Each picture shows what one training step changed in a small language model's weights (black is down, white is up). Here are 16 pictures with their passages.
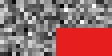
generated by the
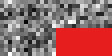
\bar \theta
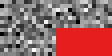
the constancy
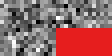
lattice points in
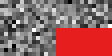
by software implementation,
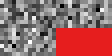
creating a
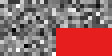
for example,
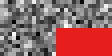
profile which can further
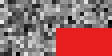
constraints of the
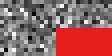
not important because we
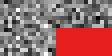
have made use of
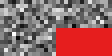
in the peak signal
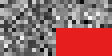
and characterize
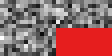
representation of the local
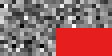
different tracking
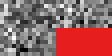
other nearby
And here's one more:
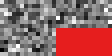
fluctuations were
